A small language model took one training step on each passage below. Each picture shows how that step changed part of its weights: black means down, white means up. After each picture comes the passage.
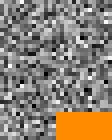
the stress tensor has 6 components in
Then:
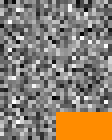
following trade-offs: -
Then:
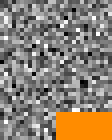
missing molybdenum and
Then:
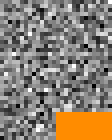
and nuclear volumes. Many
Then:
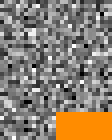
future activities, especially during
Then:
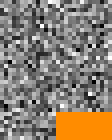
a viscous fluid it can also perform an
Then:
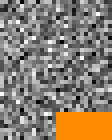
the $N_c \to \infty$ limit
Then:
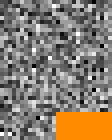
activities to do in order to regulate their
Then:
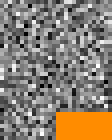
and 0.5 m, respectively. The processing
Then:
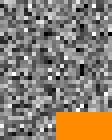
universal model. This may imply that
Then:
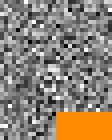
(green, dotted)
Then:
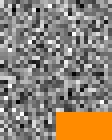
All patients followed the treatment as
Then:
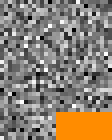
investigated by Fourier transform
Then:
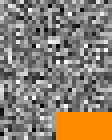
(PCV) as an indicator at
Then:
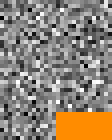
also Oman's economy due to the
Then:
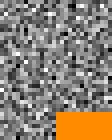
appropriate to highlight the
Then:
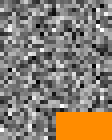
\dots \end{pmatrix} \quad
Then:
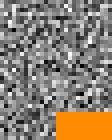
QCD effects. We also discuss the large
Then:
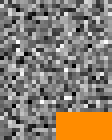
messaging and frameworks
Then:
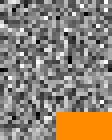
meeting focused on Rocky
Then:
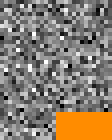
related to flux cancellation may be
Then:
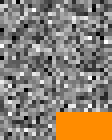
the learning algorithm was extended towards the
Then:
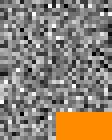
\label{sec:evaluation} Our
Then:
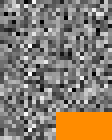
Eq. \ref{eq:Eel},
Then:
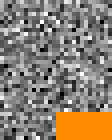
is much posterior correlation,
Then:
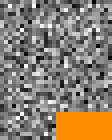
tensor in the Jordan frame.
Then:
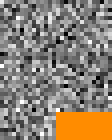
Section \ref{Conclusion}.
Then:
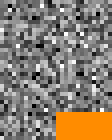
Hawking temperature $T_{\rm H}$.
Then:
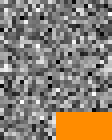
of rocks and further away from
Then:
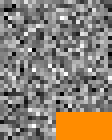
Archives ČSDA
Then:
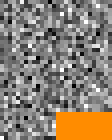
telecom range, but its effect is
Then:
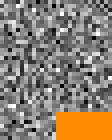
RHIC has been carried out in
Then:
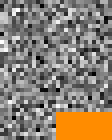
for W, Ta, Nb,
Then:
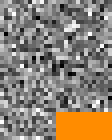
sensitivity and specificity when calling
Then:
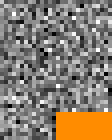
al. (2010). The described methods
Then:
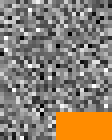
are the same as those in Fig. 3.}
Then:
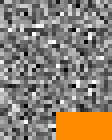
producing the pairs we observe when
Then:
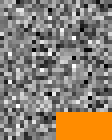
of the thickness of the share
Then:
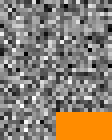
course, exactly compensated by
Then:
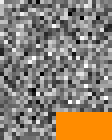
coordinates or using the complex notation
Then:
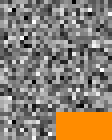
isolated chain. In particular, the
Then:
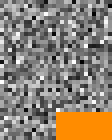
consider two systems A and B, both associated with
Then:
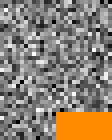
such a way that one authenticates
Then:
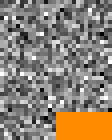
variation of the growth solution's properties and
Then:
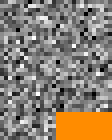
is already weakened, a
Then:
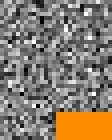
plus being exposed to a situation of
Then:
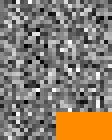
relevant active matter are active
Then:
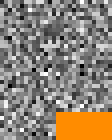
wind", which impacts the
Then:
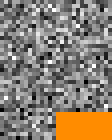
that the risk of CKD
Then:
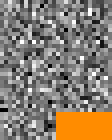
decrement in V_{is} twice
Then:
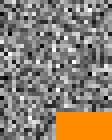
(small resistance) With
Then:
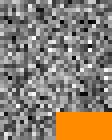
the abundance of satellites in
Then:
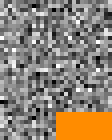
SDCM objective. The system then
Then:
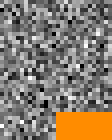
The viral replication rate constant
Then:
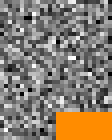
from earlier in the series on the
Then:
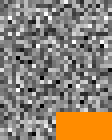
system (fast reactors with a closed
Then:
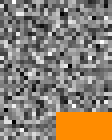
thus solve a number of related
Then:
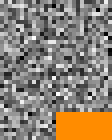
the SSPPA have been discussed
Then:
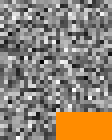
At all but the lowest curtailment
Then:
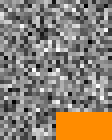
students ask questions in the class, make
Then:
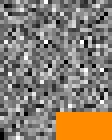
indicate constant-action lines for some important
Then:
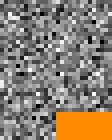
emotional stability, motivation, and
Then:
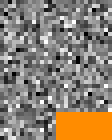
regions in the image, making
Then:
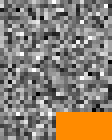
\times 10^5$ when we compute the
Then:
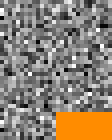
spin-0 K-G equation through the
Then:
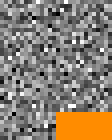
heat kernels for these fields were
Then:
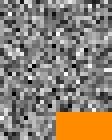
it was mentioned that the computer
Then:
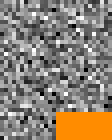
of mainstream LLMs for
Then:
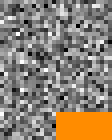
other 8-layer pole group and had
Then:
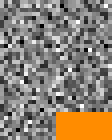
by \be\label{EXCn}
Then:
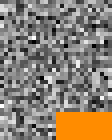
u|$ is the two-cluster
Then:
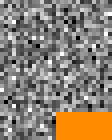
Type The company produces three main
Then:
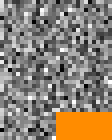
in ViT performs low-pass
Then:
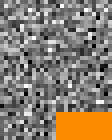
the production of waves, in
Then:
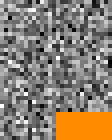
be described as the following: - a.
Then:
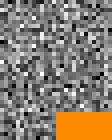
dental clinics of Hong Kong.
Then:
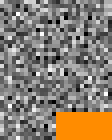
(EVs) in Canada over
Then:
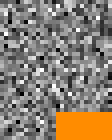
winds. It is clear that there is
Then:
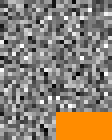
was particularly evident for phages
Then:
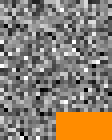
application. With a \cp{} size
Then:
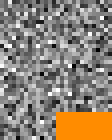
indicates that the PDF of $\R$
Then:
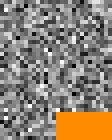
victory of the 1970 general
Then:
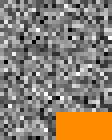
are interpreted as the mass of the BH
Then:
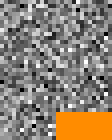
to search for a single state from the
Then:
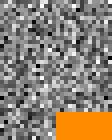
graph form to conveniently extract
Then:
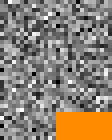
acknowledging and understanding our
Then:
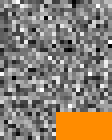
- Results for laser welding
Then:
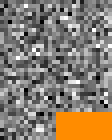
resilience to climate change.
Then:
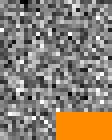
during creep testing Another possible
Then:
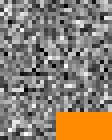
way to having an excellent
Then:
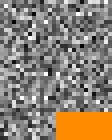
theory is, no matter how smart
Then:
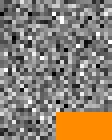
which is emulated by the L0
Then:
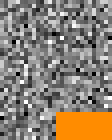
were obtained by enforcing that the
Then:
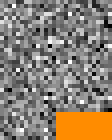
(B), and the mean duration of individual
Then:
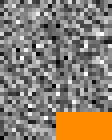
seen from $H_{eff}$, Eqs.
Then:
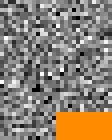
the next section, integrability of these
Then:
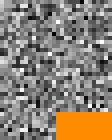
thus amounts to analytically calculating the
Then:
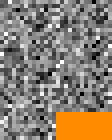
, \;\mbox{\boldmath
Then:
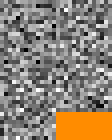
that the default approach commonly
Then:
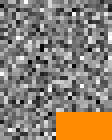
la nacionalidad y el
